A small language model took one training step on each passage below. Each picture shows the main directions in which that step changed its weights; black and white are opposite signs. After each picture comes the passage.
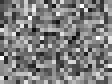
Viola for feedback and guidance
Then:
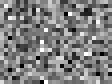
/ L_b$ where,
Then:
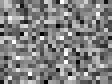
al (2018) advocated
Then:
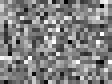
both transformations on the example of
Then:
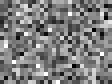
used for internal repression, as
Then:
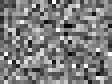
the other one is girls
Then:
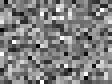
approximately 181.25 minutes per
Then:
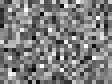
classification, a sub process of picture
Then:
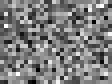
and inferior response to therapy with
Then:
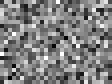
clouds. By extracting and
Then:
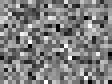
demands, particularly with increasing pressure on
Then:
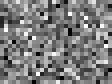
in the sustained load at the
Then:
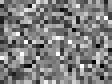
heated in a flask
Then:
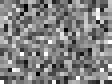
oil but additional investigations need to
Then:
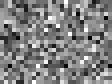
area. Safe and
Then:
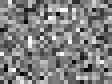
mode. Iron has the inherent
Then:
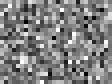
\quad (1)$$ where
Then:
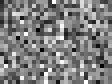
the two groups, it is of
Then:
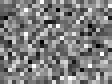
new multistep dating method allowed
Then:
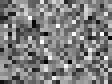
use of constructivist approaches to
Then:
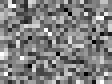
gain attention. - Confront
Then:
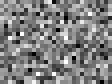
p 829. the practically
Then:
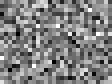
Inventory (LCI)
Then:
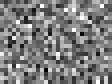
, Intermediate = >55 to
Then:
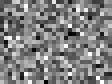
as low as possible, and to
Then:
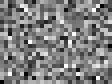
is increasing exponentially.
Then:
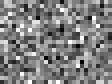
have been established as efficient optimization techniques
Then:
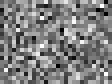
For example, in France, the
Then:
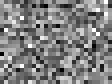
(reduce risk of spread)
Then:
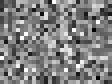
the national interest of one country is
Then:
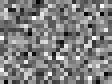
Though grown locally on a small
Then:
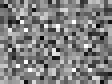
theories were analyzed; The mean
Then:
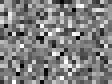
with an organization because they want to
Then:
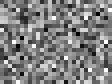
company. This study was conducted to
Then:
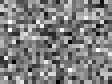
has greatly curtailed the
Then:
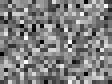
of people sitting at tables
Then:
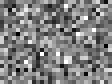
not examine the relationship directly. Even
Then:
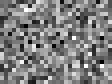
complexes containing oxygen and nitrogen as
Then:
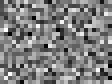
The strong positive correlations that linked
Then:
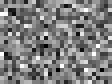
(%) Tension-Type n (%)
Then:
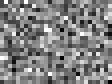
The results indicate significant positive correlations
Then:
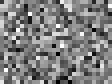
or answerable for any loss,
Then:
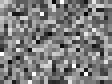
the result of cooperative labor,
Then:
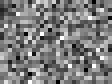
its value is greater (less)
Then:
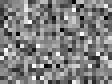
step to develop a dynamic model for
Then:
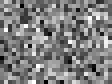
Disto proximal caries with the
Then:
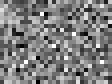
over the recently described method of
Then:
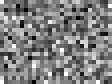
FIB - Focused
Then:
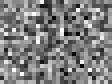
Data Commons launched with a
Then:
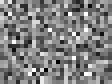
such risk factors: a history of
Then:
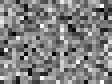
to write and is not needed
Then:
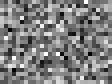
for the standing stocks
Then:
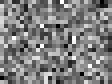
from different scholarships and
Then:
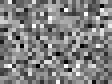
of engineering. It was used in
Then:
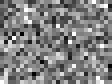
reason for performing calculation verification.
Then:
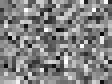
a circle. II.
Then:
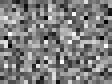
in India. FMCG companies
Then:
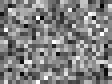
(%) Rectal Ulcer
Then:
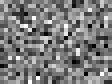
disease Yes 0 0% No
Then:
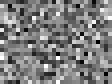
Turkish students up to the
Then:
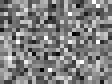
that the axial loads on
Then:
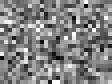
has demonstrated better steroid
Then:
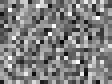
Marketing Environment, Problem
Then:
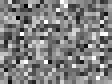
architectures: Graph Convolutional
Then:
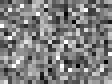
depressive disorder"[MeSH
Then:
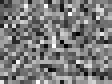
environmental sustainability are also the focus of
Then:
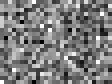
of the cable force is corresponding
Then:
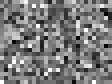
(First City). The main
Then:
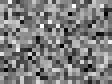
of the Laboratory for
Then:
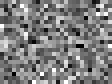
obese mothers were having
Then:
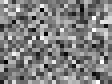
paperboard, f. S.
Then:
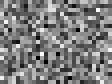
Research, Kaduna,
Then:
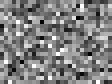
mediated by Robo1
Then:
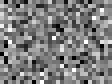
- Example of water occurrence in
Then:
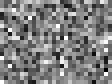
Postoperative painafter
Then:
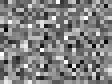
was awarded more scores than
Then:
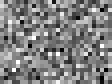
the mean for the low performing schools
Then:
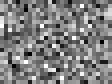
in the mouth are very promising
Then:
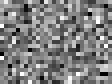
etc.) based on computational intelligence such
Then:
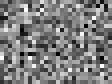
last dose) need only to be
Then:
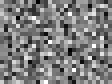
However, in this initial study,
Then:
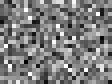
tillage or building foundations.
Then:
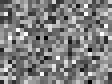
that ethnic politics and social
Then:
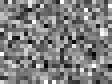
ability scores, lower difficulty
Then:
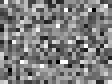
5 GHz. Up to four
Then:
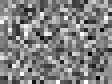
ted and cooled.
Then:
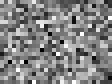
is one of the most widely used
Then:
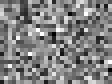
Work package that the data was
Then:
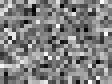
X_t (MPa)
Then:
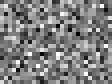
and written informed consent was obtained from
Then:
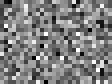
organization of a comprehensive educational process,
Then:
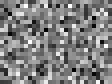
reduce waste and with this study,
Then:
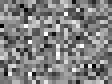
active Ce^{IV} species
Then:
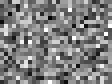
especially towards employees. Empathy and
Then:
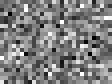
people cannot operate computers because of
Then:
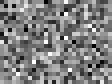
Male Psychology Network,
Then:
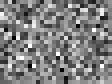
clinical and physiological characteristics. Patients
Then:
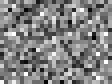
holder, shifts linearly
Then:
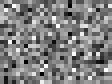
aspiration and burden in the
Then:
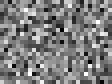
null hypotheses. The class
